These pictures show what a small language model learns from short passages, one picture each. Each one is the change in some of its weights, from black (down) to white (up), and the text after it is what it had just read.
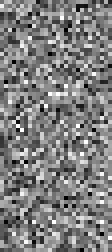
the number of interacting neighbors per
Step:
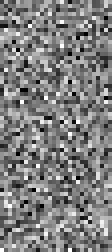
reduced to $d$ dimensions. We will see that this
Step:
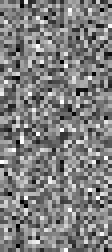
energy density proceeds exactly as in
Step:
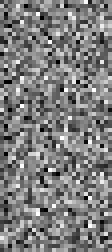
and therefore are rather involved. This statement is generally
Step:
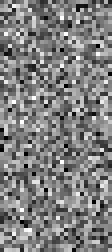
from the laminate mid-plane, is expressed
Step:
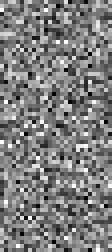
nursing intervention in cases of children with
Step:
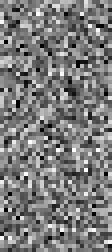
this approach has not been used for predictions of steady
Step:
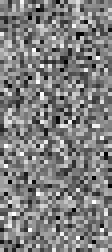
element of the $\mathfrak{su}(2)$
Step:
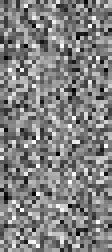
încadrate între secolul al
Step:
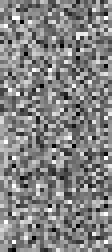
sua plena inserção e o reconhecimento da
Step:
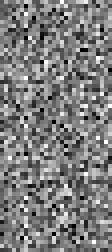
(Reject Null Hypothesis)
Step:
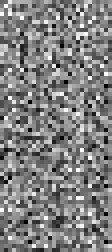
к Ивану Петровичу
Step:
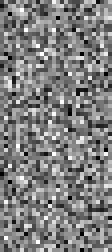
physique par compression des briques et par une
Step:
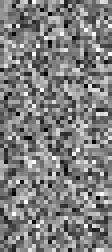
when energy is not discretely distributed. Furthermore, we
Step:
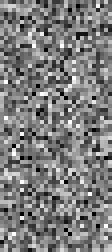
replaced in Russian by a semantically
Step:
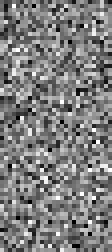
the closure of a GDF. These drivers
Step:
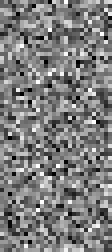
John's wort family. There are about 200
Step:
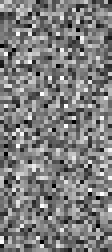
the width of the point spread function of individual stars, were
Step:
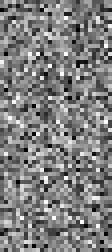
first a thermal tunnel oxide of thickness 4 nm
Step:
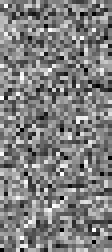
bajarish, grafiklar chizish,
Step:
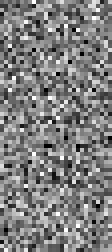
crate 2. Virtual Fences 3.
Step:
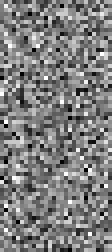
literature, it seems likely that the most fruitful
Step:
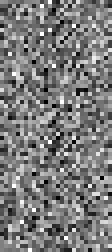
in Standard IEEE 57,118 bus
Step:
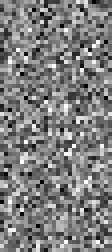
repair of collagen tissue by activating
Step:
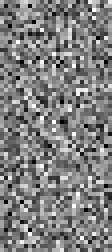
também da Constituição. A propósito convém
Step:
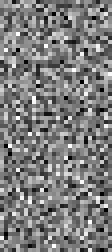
out, it concluded that ANN with hidden
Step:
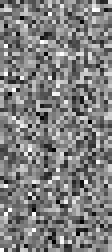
a objectes com C++ ens ajudarà
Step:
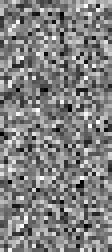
Hausspezialitäten feilbot.
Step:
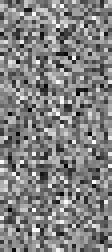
a otros o se disponen como
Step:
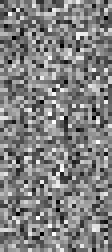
лет, использовавших хотя бы
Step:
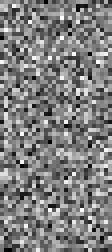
with the plating of these fractures, rotational
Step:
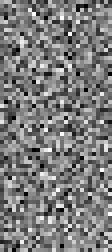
for different values of the exchange splitting energy $\Delta$
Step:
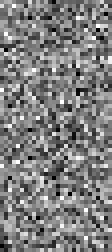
design study we advocate. \new{
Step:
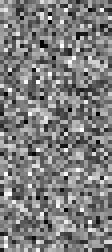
should be stimulated in a targeted manner by
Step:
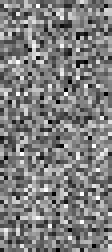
flows very easily within and around the formwork, can
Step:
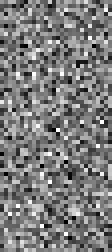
who was circumcised at age of 13 years with
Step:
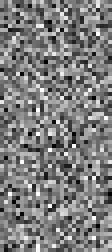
in lateral Josephson junctions made of
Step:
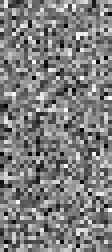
20 M_1$, for which the corresponding
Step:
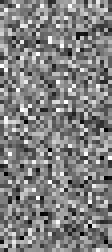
be chosen as one isotropic tensor and other
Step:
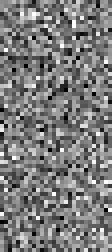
and cardiac MRI (1 case) were performed
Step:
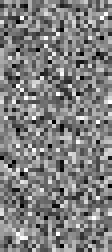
predictions as $y^{\prime}$ a loss function
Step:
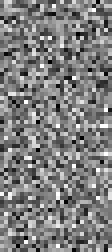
degree of noise. \begin{figure}[t]
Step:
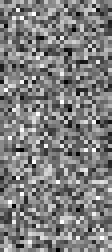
University's playground and Salgoji
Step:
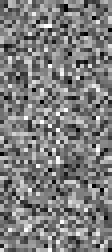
nuclear fragmentation \cite{war98,kan03}
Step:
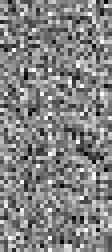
+ \lambda k} + \lambda' k'
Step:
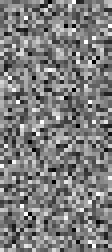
systematic error on \A of 0.002. In
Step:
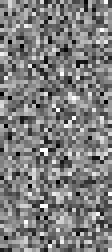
of college of teacher education to conduct
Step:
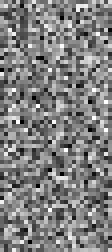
поется, а существует лишь
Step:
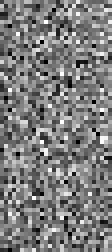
in Education The rise of large language models
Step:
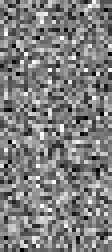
= E/S0; triangles = Sa;
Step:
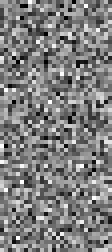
GPs to be preempted, leading to
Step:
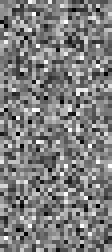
thiol-rich mitochondrial components
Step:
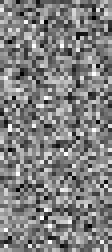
analyzed to assess the impact of vehicular pollution
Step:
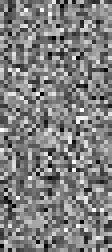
l'Université Paris-Diderot)*
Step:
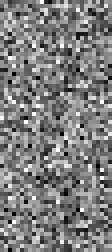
used because of their high use in medical fields
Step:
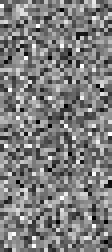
into nearby surfaces, resulting in their permanent
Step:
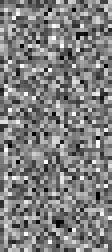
escrito, la recopilación de la
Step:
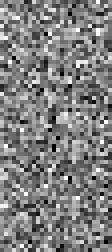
sendo a terapêutica planeada
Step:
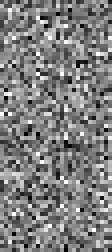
article is available online in the format provided by the author
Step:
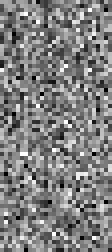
com a sua ideia. Do professor depende
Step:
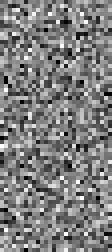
with the Bassano family, in the latter case indicating
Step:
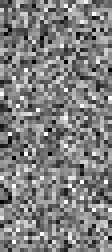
(CBC) Approach. The critical
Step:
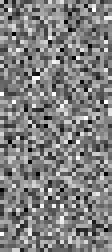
crise político-institucional. No
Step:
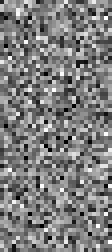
we implement the method for the one-dimensional KSE and
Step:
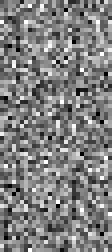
which lacks non-perturbative information. In quantum
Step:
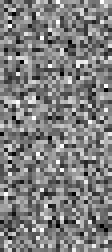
stellar systems}\label{sec:stars} To
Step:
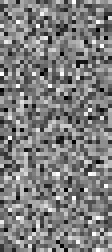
were unwrapped from raw images of 640
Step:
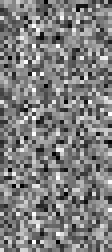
चालक कहते
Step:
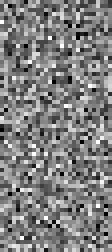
opposite, then the Lyapunov condition
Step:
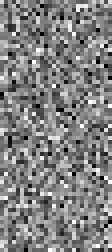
e educação* tem o objetivo de
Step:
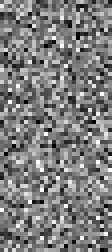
the THz regime. The influence of increased
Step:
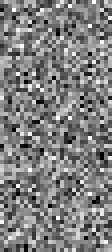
these shares. Our experimental results show that our technique can
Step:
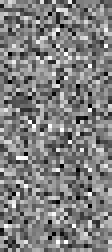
del 10% en la fracción biodisponible
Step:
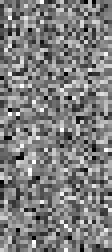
smell of garlic. Allicin is the
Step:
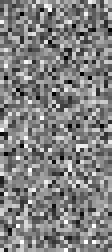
dissipative} Landau-Ginsburg
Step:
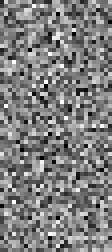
of, Epigastrium) could be
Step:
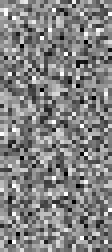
principais – os problemas que geram o maior
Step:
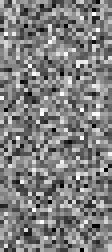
oxirida beriladi. Talaba
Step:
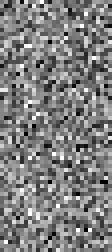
Writing - **O**riginal Draft
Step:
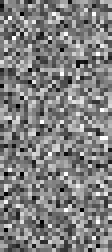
the prescription for delineating renormalization group
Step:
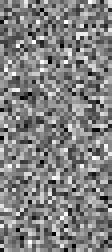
peripherally, the strongly Lorentz
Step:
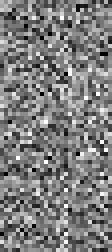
each plot. The diameters of the laterals were
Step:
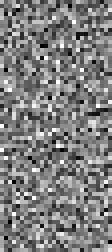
was developed to address identified challenges and optimize program implementation.
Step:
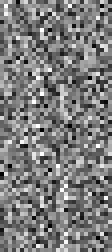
height of five randomly selected plants per plot, and
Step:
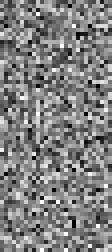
the back end unless these are explicitly added. To address
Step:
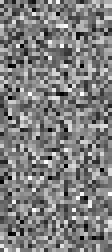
2003. Les Actes apocryphes
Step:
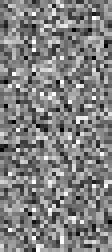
membangun sebuah sistem dengan pengambilan
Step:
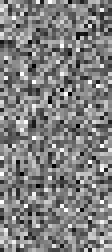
the primary limitations arises from the use of
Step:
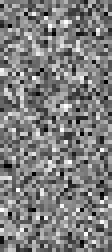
increased the entropy of the tissue which makes
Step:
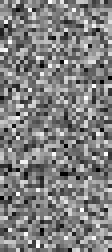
cells (NK and T cells) to malignant
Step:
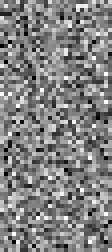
судебной коллегии по
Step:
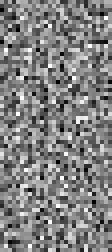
sistema en términos de exactitud.
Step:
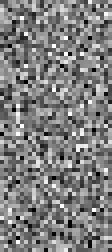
rejalari aks ettirilgan. Ammo bu
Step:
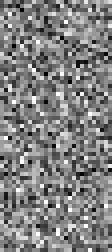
for other words in a drilled sentence.
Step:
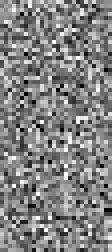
masalasi, resurslar taqchil
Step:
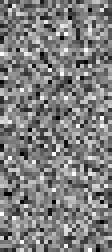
and the study is limited to the impact of turbine
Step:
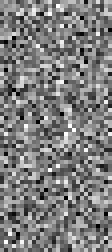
by analyzing temperature-dependent parameters in Table 1: for
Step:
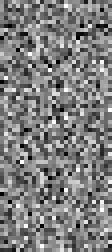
and Ebola, as well as structural and
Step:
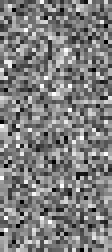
information such as intricate glissandi,
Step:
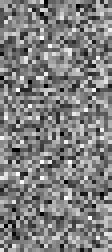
of the minority phase. Still, with time
